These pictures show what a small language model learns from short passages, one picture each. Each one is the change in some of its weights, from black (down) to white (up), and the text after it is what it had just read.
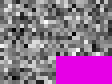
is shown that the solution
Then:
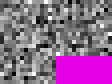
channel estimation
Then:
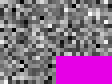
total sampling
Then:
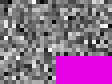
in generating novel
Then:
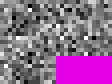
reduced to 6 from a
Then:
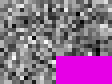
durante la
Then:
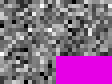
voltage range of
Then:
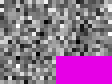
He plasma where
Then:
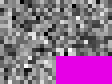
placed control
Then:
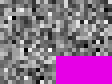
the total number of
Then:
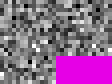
an additional symmetry
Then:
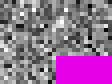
questo pugno
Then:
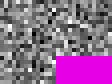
Sobre este
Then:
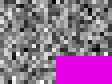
control group had
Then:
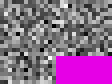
size) with 5%
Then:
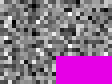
з родини
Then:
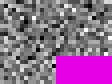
to DS9) were
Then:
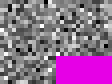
Sains Al-
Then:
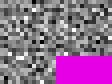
demonstrando que a
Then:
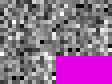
elevation of the
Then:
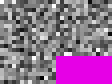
Social Integration
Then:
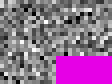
signals generated by such
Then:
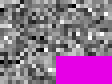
de Investigación en
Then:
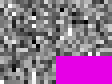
there are reasons to
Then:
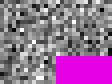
eng kerakli
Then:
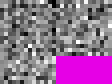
uchun matematika
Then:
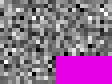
have selected two
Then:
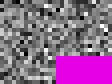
same symbol and
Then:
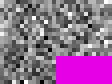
This study was conducted
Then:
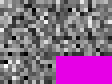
corresponding to all three
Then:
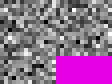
on income are
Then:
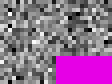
form - electronic
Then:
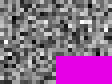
computational models of the different
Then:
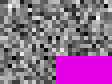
recognition by
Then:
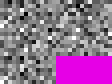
[Arts and
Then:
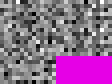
monitoring site
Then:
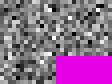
in primary lung
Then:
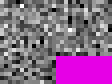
an integer multiple
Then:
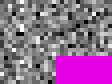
conversion in any
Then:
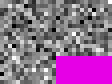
all the panels it
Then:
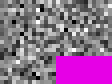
Learning: During
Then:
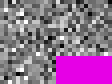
належного, а
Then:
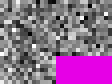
Femicide 1.
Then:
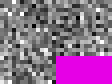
as Ibrahim
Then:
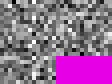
Assumption 3,
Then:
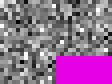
Department of
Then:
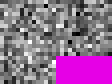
katta rol
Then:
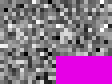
body. In
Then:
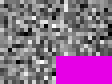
capacity results, we
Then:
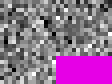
working towards
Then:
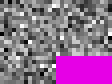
each fold as a
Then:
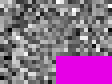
spectra are significantly
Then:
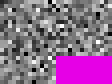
service. However,
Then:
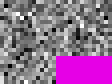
slow machine
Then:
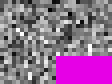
be attributed to
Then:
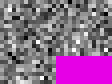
of state and the value of
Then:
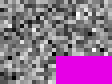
established as
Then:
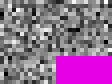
with respect to an
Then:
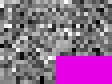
de la Programación
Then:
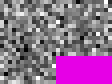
natural fibers
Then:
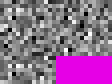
theories based on
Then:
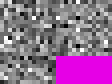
to evolve quantum states
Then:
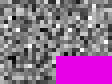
the parameter space to
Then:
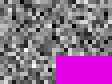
context and relatively
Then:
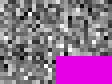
this neutralization
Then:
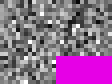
Tashkent State
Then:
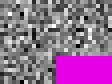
the amendment,
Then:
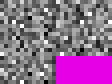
nutqni ham
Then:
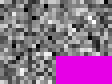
distinguish these
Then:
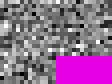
que evidenciam
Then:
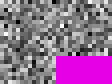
sont faiblement
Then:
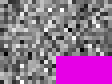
warp tension
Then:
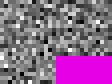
and one pair of
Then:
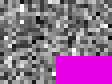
as mentioned in
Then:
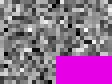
is significantly higher in
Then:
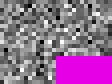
increase, with the number
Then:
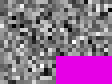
separate measurement of
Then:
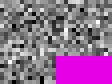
deliverable is
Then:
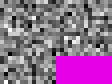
many practical use
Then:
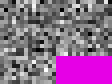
objetos com que
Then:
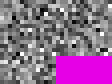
A similar study in
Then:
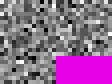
Authors Contribution
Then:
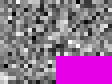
con el reglamento
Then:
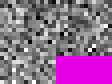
as the encoder
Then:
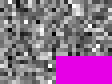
va hayvonot
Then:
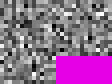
a mathematical
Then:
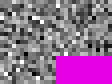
livres á
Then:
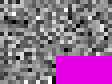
synthesis of
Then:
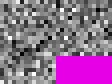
put forward to
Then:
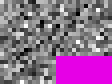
condense in the
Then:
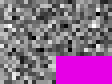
of Some New
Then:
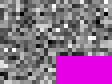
economic and
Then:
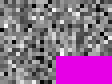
o'quvchilar u
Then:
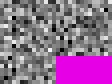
the quantity
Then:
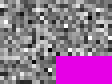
da instituição
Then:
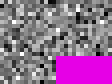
densities the network
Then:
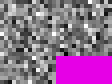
Occupational level was
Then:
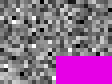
and the phase difference will
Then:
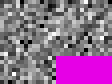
peak. If the
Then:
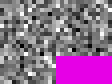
“contiene la
